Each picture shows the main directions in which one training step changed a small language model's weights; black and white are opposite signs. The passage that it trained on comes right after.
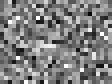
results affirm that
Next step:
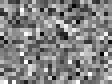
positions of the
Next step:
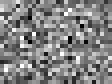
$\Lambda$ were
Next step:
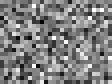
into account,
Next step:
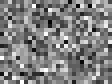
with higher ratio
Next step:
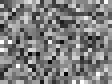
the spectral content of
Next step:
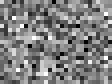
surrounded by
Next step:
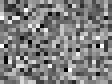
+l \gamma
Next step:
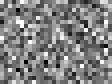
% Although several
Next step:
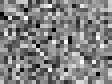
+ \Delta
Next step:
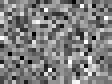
situation is
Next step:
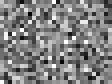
$. It is
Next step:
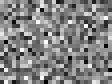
we assume that
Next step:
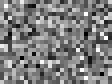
appear as a
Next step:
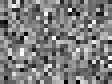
atom evaporation
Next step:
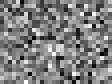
random dimer
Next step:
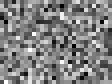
will not be considered
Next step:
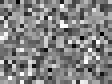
then expanding in
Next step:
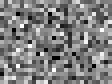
band is proportional
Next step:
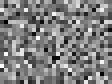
interaction regimes be
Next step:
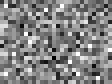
state of pairs of
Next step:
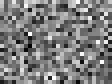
function of the matter
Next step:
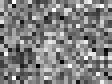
dataset entry,
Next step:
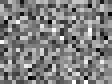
order to be as
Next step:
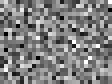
well as their
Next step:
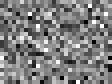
New York
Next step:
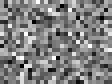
field of the central
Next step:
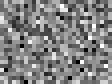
makes use of a
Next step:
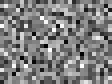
approximants from series
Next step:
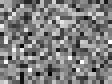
the density of states
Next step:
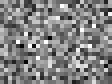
none of these
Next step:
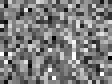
production inside
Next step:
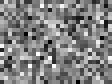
defined in the
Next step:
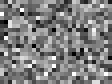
lattice periodicity
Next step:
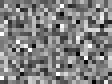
scattering to the parallel
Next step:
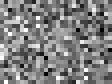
gate voltage
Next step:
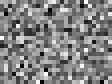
HJB learning
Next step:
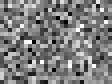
user defined parameters is
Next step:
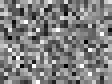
- During our
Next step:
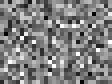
estimated CSI matrix
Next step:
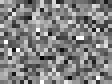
the present we
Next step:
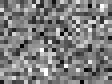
be added
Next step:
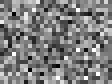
the spacing
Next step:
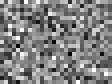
under grant
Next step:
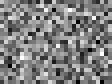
all cases the
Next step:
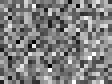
with the conditional
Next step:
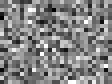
could be studied.
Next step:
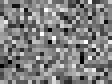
identified and
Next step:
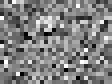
are reported in panel
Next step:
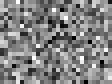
and then based on
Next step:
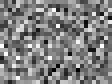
light on a large
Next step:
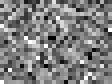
the Russian
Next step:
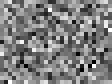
direction for us to
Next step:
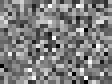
may be assumed to
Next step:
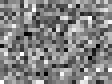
of the generalized
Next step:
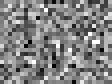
an additional dc
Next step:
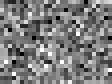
are robust
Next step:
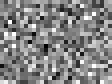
groups of galaxies,
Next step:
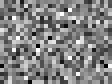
region, as shown
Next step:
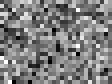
the left-most
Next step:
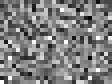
to the support
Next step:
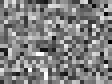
removed this
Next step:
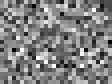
closed when we
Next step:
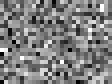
be the set of
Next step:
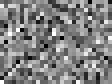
and address the
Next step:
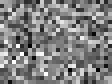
the idealized
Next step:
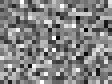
model assumed to make
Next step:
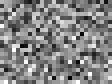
the results of
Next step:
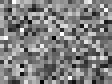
sheet studied in
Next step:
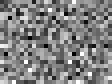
small quantities of
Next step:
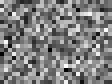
the total observing
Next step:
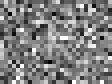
is well known that
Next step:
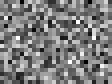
as in Fig.
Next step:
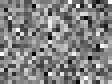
with smoothing has
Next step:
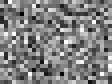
signal $x$
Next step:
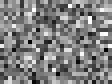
of ordered
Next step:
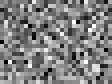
rays in
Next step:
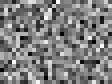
We will use this
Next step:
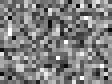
with the two lower
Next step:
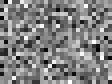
wind density near the
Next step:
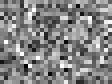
of total variation applications
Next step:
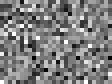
quantities $S$,
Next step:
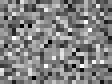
tackled in
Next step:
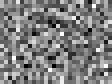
based on as much
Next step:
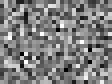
a more complete
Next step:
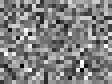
that the solution of
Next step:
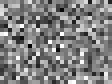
and spatial dimensions.
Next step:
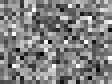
of the host
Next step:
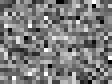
images versus
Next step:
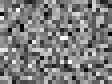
In Fig.
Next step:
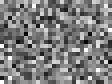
from the distribution of
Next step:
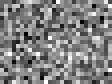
We show that
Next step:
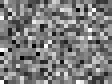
is the set of
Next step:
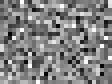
model in a
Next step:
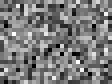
show that some of
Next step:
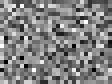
a matrix. Then
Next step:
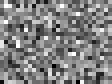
entropy production rate)
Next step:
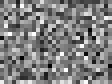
that there exists
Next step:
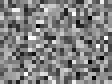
etc. could
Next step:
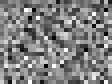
highly sensitive to
